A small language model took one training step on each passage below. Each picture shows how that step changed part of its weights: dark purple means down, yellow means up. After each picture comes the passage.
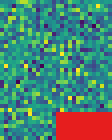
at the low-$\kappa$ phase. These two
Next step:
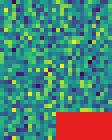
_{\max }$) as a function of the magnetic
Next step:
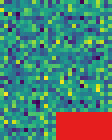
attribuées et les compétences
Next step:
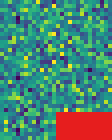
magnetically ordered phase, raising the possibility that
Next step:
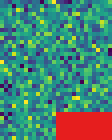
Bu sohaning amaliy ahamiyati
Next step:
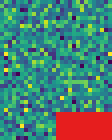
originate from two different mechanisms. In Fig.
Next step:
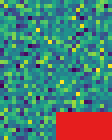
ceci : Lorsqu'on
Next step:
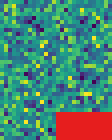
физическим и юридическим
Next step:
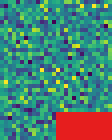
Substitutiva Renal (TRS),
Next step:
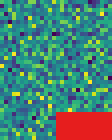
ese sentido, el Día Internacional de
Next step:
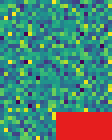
юқори бўлган ҳудудларда
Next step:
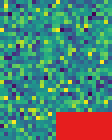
camundongos, podendo estar presente
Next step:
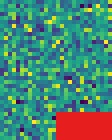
The cross sections for the exclusive production of a
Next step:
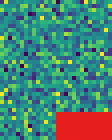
bir yo’l” tashabbusi
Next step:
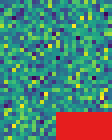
bulk of the Milky Way halo sample and
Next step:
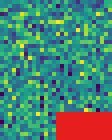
Figures 3a and 3b show the full standard
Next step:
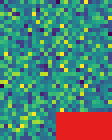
System In Higher Education In The Republic Of
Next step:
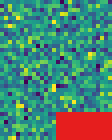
x-ray diffraction measurements. By applying pressure
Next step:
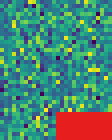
imbedding spherical shells until the
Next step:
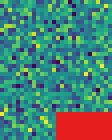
como maior produtor nacional de trigo,
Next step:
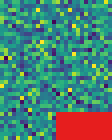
peserta didik agar menjadi manusia
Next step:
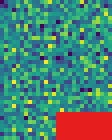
necessary condition of solutions for the fake coin
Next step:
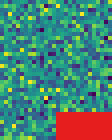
shell). $x_{1}$ is the radial
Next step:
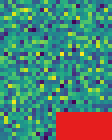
an example. In the fundamental composite Higgs models
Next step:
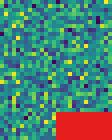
dynamics in response to a propagating flame
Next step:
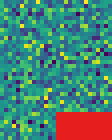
emergence of the Standard Model (SM). In
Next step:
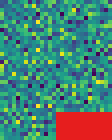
Carolina at Chapel Hill,
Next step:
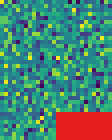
Allocation and Billing System with
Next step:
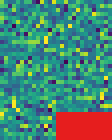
of the dark matter spikes in the
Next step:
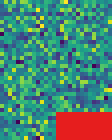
$\ell$-th element of the $m$-th
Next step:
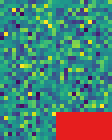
их циркуляция во внешней
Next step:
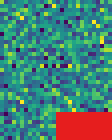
difference in the expansion rate, which affects the angular
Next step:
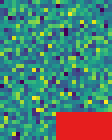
la obtención de la muestra, ni
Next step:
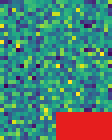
tanlangan texnologiyalariga bog'liq,
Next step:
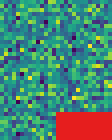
los contadores principal y de barrido.
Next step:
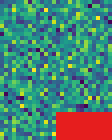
existing studies to simple approximations or to one-dimensional
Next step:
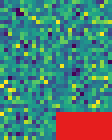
del estudiante. Son de carácter
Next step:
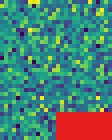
là khu vực
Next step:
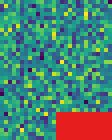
Ontario Telemedicine
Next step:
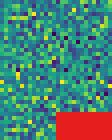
value of lost load, the cost of new
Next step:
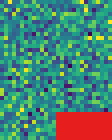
was collected for $11 \times 11$
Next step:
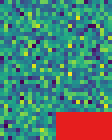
tiene una parte común a todas las
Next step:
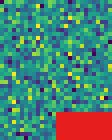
result in a type-II cluster. If all the
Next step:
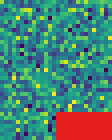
учащегося и формирует у
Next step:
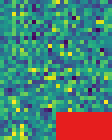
indicate the corresponding selected areas in detection, obtained by
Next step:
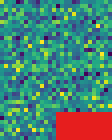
digitálne prostredia,
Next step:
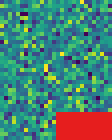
value of the cut-off corresponding to
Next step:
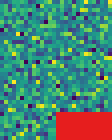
qil bir madad, Devzodim,
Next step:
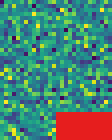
diminution of the number of cracks in
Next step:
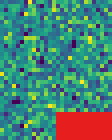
Gallischen Krieg reduzierte
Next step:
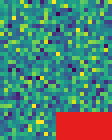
be sufficient to unbind the merger product
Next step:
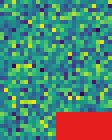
is by no means a sufficient condition for the validity
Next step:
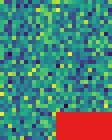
discursiva, escrita ou
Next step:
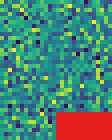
and genetic diversity in tropical
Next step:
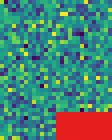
2. Conhecendo os Bairros
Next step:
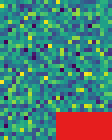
la presencia de caras de cubo,
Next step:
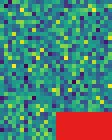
downstream (H). | Insulated rotary
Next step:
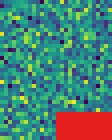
to GPU cache every layer because each
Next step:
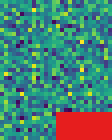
І.Є. Кривенко //
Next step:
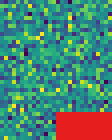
is a continuous function of $q$ and
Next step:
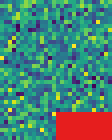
orqa qismi pastdan balandga
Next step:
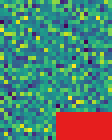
ҳам, талабанинг шахсий
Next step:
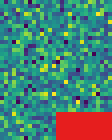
for both VORDER-pull and
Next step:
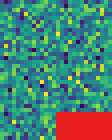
equal to zero, and arrive at
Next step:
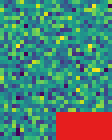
ASTs for vulnerability detection.
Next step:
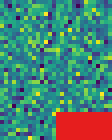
systems to the multi-code systems. We also
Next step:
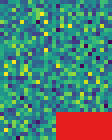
scaled from the chatbots. This
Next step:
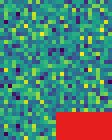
przepowiedni. W tym
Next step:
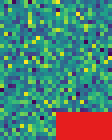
Esta afirmación no se ajusta a
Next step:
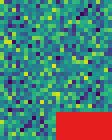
к.п.н., доцент
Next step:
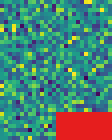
less impressive. We provide the details of this
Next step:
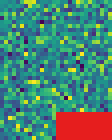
m}{\pi }\frac{\delta (\Lambda
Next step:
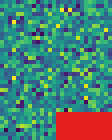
bo'lishi mumkinligi yoritilgan.
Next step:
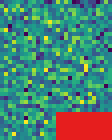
the renormalized expression is \bea
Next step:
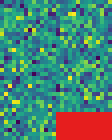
\rightarrow Distr (\states)$, and an
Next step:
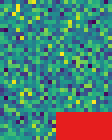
Coordinates Network, 9878
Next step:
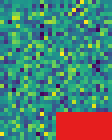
coincidence rate in 16 time intervals improves
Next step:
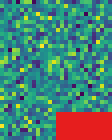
жизненно важных для ребенка
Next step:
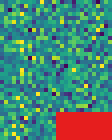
тилида сўзлашувчи
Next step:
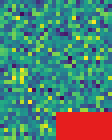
is obtained by inserting discohesions with
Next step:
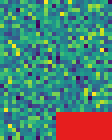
GC sobre a inovação. De
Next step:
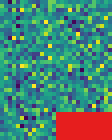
во внимание, в дальнейшем
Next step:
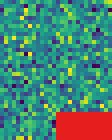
The falling-edge one-hot code
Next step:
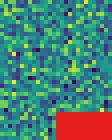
other. Thus, this protocol also allows us to
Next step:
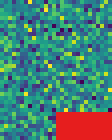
hybrid approach. *Transportation Research
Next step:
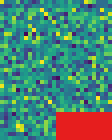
Smaller once are even decided there.
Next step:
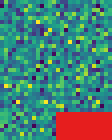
*Actas de la II Reunión
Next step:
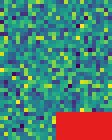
bo'laklarni yugurib o'tish
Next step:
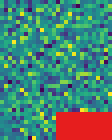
model in its original $SU(3)$ version
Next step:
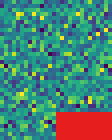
observation subinterval whose length is less than
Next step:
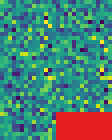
detected at the surface of the Earth, usually
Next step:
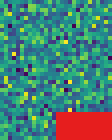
15.5~GHz. The observations were
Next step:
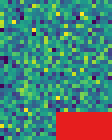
için kullanılan ve
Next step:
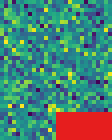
Rotating Bodies in General
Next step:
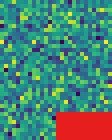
HRV estimation is accentuated by
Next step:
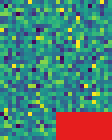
da Bahia, à margem da BR
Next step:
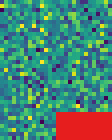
the segmentation of thick-slice fetal
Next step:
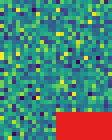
EXISTS( SELECT *
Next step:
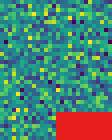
in the different AMR codes are not
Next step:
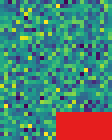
делится на две части: восточную
